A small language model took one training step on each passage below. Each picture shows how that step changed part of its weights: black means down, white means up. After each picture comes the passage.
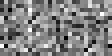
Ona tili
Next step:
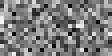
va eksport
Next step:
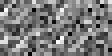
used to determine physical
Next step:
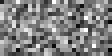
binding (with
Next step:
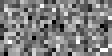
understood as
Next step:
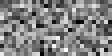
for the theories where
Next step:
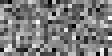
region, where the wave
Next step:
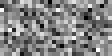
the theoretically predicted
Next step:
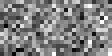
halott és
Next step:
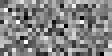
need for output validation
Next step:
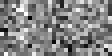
\right) \delta
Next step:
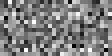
noise. Modal information
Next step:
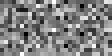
des matériaux
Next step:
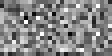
a much reduced net
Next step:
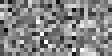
GRBs, provide
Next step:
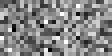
of the electromagnetic field
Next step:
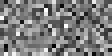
follows: for distinct
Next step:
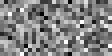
their rate by the same
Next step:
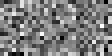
we change the fit
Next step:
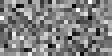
yillarda O'zbekiston
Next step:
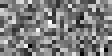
temperatures corresponding to the
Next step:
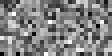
the flying speed and
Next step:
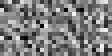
the second stage of
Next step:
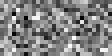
a specific topic.
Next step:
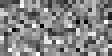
to the speed and direction
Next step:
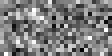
crianças e
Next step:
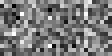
de trabalho não
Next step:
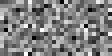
in terms of the
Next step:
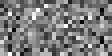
conhecimento da
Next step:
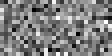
terms of the literary
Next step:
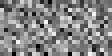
the new conditions.
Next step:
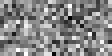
level is a key use
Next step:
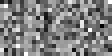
natijasida yuzaga
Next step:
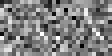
system, each one
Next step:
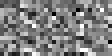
to be expected. In
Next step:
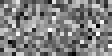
the binary region (up
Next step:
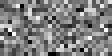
memorização e
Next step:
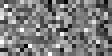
integral, this technique,
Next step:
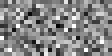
exponentially on the cool
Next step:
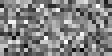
half the value predicted by
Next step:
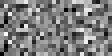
e alunos da
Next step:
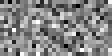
beruvchi valik,
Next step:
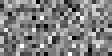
transmitir la
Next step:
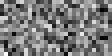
os que não se
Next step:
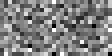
best fit line giving
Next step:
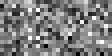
a visita na
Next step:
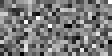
a física por
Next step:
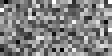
та заході
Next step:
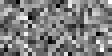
assumed to be of
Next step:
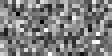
CP violating interactions in
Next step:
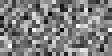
The hamiltonian looks
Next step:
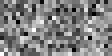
Sommier &
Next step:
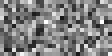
Rabi frequency of the
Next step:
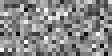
by two weak lines
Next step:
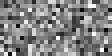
volume was simulated using the
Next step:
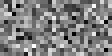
в Узбекистане
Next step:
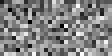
г песка +
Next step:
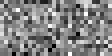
de dichas
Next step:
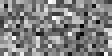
profile is steep.
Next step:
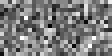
do desenvolvimento,
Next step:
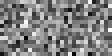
clube durante o
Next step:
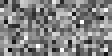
be converted into a
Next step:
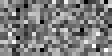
shakllantirish omillari
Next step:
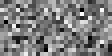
introduces an error in
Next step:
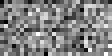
papers halen -
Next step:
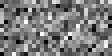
um pouco mais
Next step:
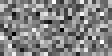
galactic bulges and
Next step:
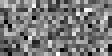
riscos e em caso
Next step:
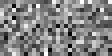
(we assume the
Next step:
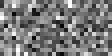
va ortiqcha
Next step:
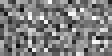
de segurança
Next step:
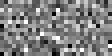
the parameters are chosen as
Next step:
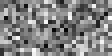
distance of 1.04
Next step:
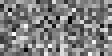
na aprendizagem.
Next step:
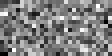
to fabricate
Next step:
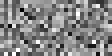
us then perform the analysis
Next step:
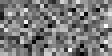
monomer type in
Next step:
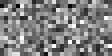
extracted from the data
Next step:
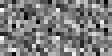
the chemical potential independent of
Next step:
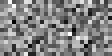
teatr faoliyatini
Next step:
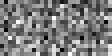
связано с
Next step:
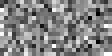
that there is no
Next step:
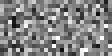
this case) is introduced
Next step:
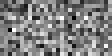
su desarrollo. 6.
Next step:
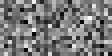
cette lettre :
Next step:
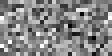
past haroratlarda
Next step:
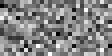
a whole new run of
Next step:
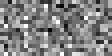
die Art der
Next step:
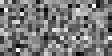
expectativas dos
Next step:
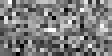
constituent quarks
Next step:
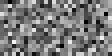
report, March
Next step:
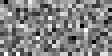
in a cynically
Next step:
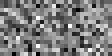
LoTSS Deep
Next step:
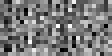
Prática Educacional
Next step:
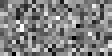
filament material seemed
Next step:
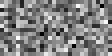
for one-shot
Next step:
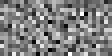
been developed for Fourier
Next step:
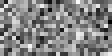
as how this understanding
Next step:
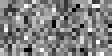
la llave
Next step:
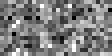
& Throughput
